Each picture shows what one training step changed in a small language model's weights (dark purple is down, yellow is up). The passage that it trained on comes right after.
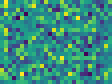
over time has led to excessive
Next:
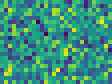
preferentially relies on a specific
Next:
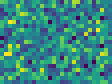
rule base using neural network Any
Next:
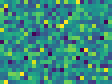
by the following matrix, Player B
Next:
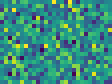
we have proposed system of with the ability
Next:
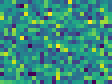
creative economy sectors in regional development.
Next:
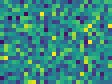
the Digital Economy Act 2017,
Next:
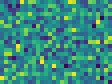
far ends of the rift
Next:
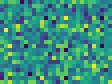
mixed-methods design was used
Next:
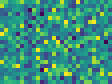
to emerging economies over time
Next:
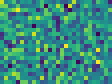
wives used any of the modern
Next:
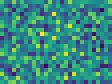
S. No. Name of the
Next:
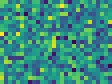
is for the growing firms to use
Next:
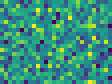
PRP and ABI groups.
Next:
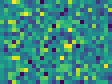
versions of each dataset, rather than
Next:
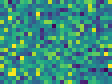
can be classified as being either vertical or
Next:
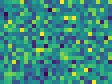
treatment system for selenium,
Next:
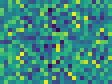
Bytes Stream ID
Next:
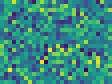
of institutes, the results indicate young
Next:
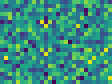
the effect size was based on partial
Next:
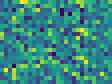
efficiency scenario. Fig. 9
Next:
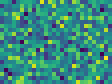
d) Emerging Therapies
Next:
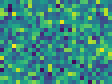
structure of spacetime near a BH
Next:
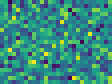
conjecture [1] implies that
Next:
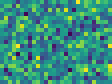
h is the beam thickness, and
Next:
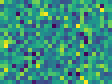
the two universally conserved
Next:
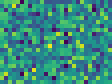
a significant academic platform that brought together studies
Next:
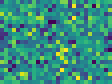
will also be taken into consideration that the
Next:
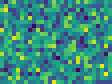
0.40 units equivalent to a value
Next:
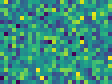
correlation with yield per hectare.
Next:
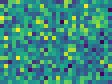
group children. Findings from the
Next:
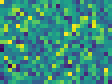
selectivity co-efficients with both
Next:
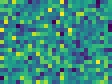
rather than pre-defining them
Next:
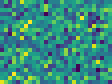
approach. 9. Harwood,
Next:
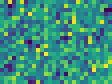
a_3, \lambda
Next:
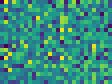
place and date of collection, and additional
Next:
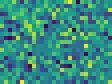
the QC samples are presented in
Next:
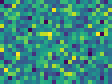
specimens. There were two types specimens were
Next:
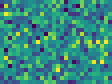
success has been coincident with improvements
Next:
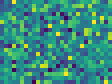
and methods, the use of each of
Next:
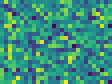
method for collecting members of this family
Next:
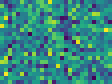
Proof. By Lemma
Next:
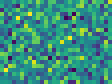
predictor of early mortality in
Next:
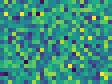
ports and in both directions of light
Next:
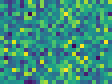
(Figure 2), while compared the other
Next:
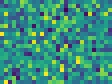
i.e., the nursing journal
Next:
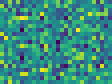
1100°C according to a
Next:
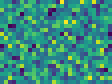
as a tax avoidance scheme. Based
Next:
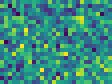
hypothesis that is no structural break of change
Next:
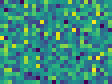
compounds identified in most medicinal plants are
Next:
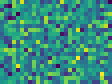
of learning resources (i.e.,
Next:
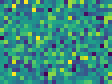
applications in a broad range of industries and
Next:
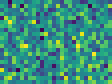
architecture? How might we evolve beyond
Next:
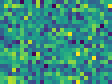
of works in broadcasting,
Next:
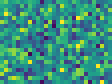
in higher percentage than chromium,
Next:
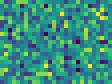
purpose has attracted rather less attention.
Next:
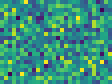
are at play in the metabolism
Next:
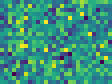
liquid (τ_L), the
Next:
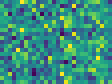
2. Plotted 100 dimensions'
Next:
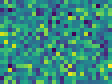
resilience with regional commitment, Europe must
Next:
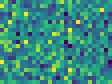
The underlying pathophysiology to
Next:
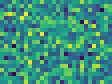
by circulating the upper part of the
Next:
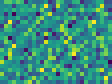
along with "marketing actions"
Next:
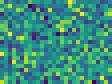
come from Turkey, Saudi
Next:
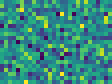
foundations. It is a conceptual
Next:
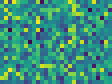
their jobs and families with their
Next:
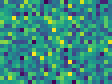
music here could be considered.... as
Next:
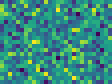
blast furnaces, represented 70%
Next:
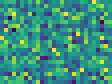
and consequences of these diseases¹³.
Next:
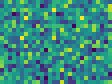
WC, Chen CH, Lin
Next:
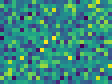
The recorded data were displayed locally
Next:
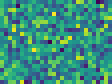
to those concerned. This will reduce the
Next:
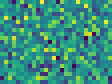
while running the operating system. As
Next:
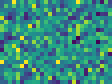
2. RELATED
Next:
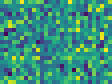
of methods and applications. *AI
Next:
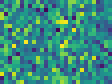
events (various activities of
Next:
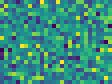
improve adhesion to rubber.
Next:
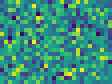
'*Feeding the melting
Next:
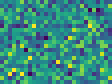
between the benefits of tax evasion
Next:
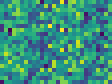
assessment of which virus or viruses they
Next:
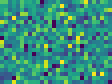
than 5% of the overall small
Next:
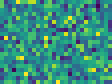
source, made it possible to determine the
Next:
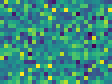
the Graduate University for Advanced
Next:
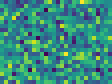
unavailability for selected sites estimated
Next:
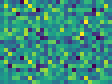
United States and led by the
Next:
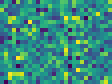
will then be completely decomposed by
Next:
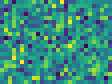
= 3.75) also highlight critical
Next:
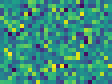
the first time, we present the
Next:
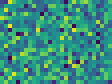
structural retrofitting policies. In
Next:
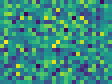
E and p should also represent physical states
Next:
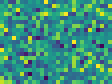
Validity and Reliability Content validity
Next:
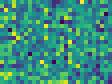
public. Grids are about doing special
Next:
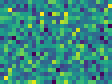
BCA Mobile is secure"
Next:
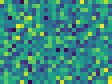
the stated ill-effects of the
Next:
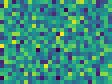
with partial anterior circulation,
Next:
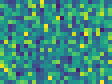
There are several theories in the
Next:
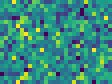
0.011 and significant level of
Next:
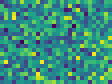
transactions. In particular, the concept
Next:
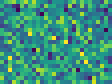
plating offers the potential for both substantial
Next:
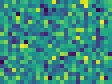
extent of being the only one that is
